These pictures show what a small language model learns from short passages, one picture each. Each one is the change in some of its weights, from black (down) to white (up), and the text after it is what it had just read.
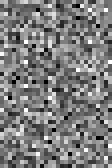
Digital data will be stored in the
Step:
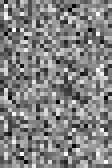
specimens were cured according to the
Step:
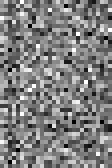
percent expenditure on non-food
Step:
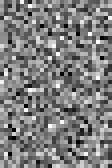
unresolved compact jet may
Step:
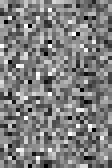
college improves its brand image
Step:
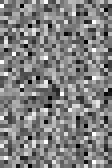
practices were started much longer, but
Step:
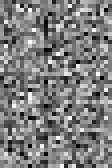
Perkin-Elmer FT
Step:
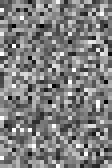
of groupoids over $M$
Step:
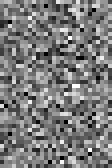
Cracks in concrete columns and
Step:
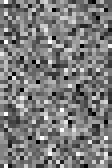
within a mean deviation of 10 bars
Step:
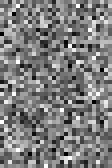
a dual vector $\tilde{a}$
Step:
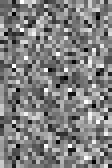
legalization of the use of
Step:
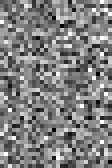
availability of electricity. The low power generation
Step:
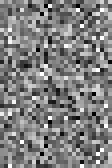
and problem-solving. The main
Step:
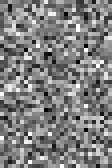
for the consideration of such representations comes from
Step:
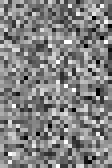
of a motor vehicle. It
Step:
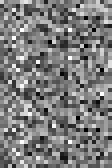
by the condition on the total number of
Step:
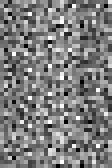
DURATION 28 Months
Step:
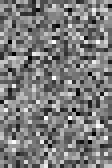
generic surface of degree $4$
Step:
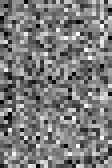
intrinsic requirement that $\tau
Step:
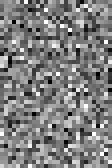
unique number X which equals to the
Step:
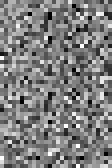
t_K on the quality of im
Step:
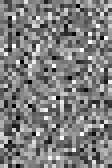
population] {Evolution algebra of
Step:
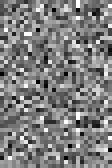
in the summer months (not
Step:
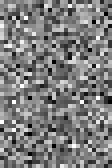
not on any of the variables
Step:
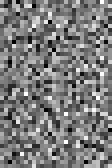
supportive husband
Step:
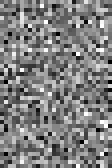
CO₂ from seawater in addition
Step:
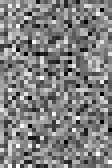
it also took care of bringing
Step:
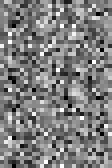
in (\ref{7}) if and
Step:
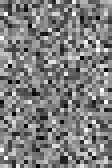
$s\times m$ matrix
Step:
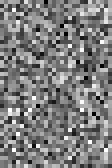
All the source of energy and all the
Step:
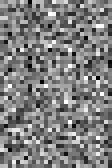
process. Three proposals were
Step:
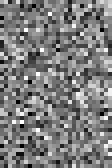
have the same effect of changing a crossing
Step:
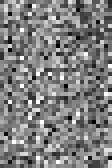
smoother transitions between the structures present
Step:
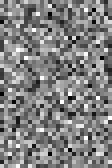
have to be addressed [14].
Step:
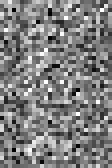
support HIPE-2022.
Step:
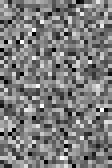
is no significant relationship between age and investment
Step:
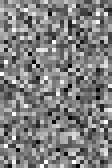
theorem, there exists a probability space,
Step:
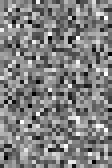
of GNSS-based train
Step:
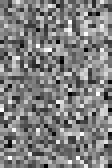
\caption{A new schedule of
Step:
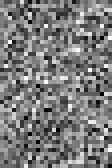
Table 2. The number of generative
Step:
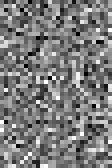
0. \end{equation} Since
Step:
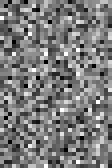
NIMS Dental College and
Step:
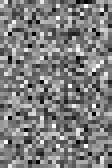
a significant impact on the whole network's
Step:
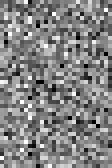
structures for it; \item individual strategy
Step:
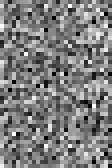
the third point of intersection of
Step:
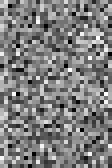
of the human face image template
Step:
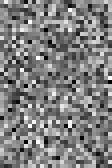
on the fluctuations of an
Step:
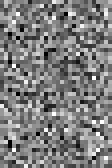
a motion polynomial. The action on
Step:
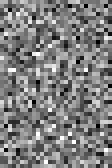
deal with algebraic numbers instead of rational
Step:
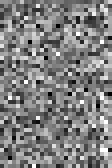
the conclusion that $d_M$
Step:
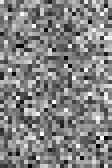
is dedicated to the computation of
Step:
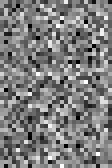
nudge per user following
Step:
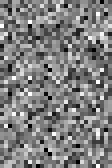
$T^*U$ such that
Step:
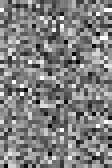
this point. For our case, from
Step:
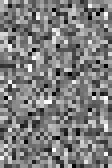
type whose zero set $Z(\hat
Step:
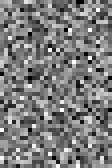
from any bus can be used directly
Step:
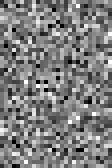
each sum corresponds to a Schubert
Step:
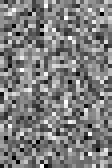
well as monocytes,
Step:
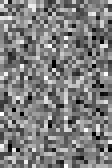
suitable for real-time applications within
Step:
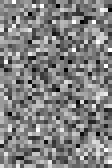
$, we perform to the division algorithm $$
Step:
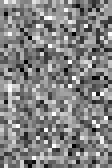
varieties. Keywords:
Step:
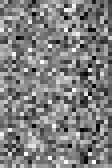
commercial environments by mitigating risks associated
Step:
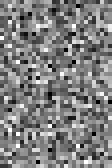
$\mathcal{S} =
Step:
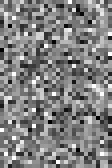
A structured questionnaire was used to
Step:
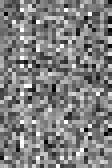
case for the modern confrontation between
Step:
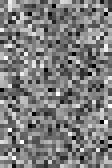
the superpotential even in the
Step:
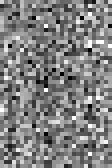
morphology of agglomerated
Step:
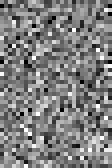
of piecewise functions, the
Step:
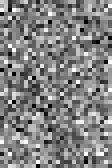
first two statements correspond to the
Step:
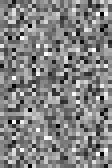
including the arrival times,
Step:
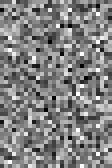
Madanmohan. Role
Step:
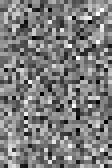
M. Cerutti,
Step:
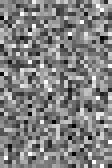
rose water) was filled with
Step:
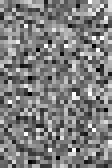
the canonical maps. For any
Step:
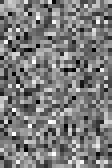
H\}$$ has cardinality
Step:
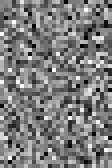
with pulse noises of small
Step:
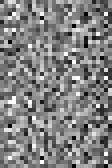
while the members' products became
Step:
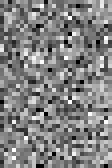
Follows the traditional 4
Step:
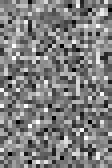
were carried out in atmospheric
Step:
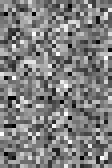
helpful in interpreting the muscle
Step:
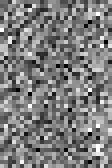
Serre functor for $\stmod
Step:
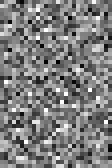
brunettes and still prevent
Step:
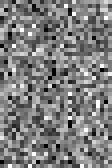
extensions of fields $k$ and
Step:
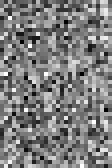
The relation $S \circ
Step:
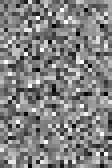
for isotropic kernels, the
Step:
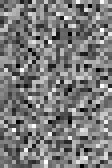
3.3 Evaluation Metrics
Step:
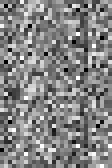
„digital immigrant”
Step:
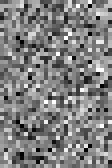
Sierra Leone;
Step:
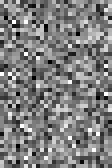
the alternating sum $$\sum_{m
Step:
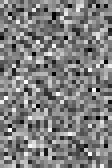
Record Sources for the
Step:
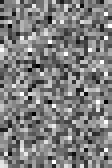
for $Q$=random, provided
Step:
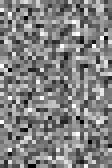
provide a quantitative means to understand complex systems
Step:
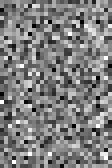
prices for hydropower
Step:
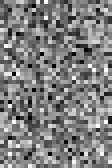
an area equal to} \[
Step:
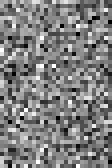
participants. Students learned the concept
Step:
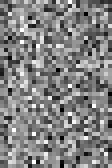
impacts, emphasising the need for
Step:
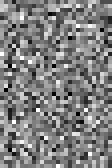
active resistance against a representative of
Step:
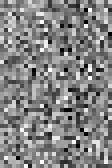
epidemic, the conference took
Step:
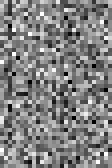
this diversity poses many problems, mainly
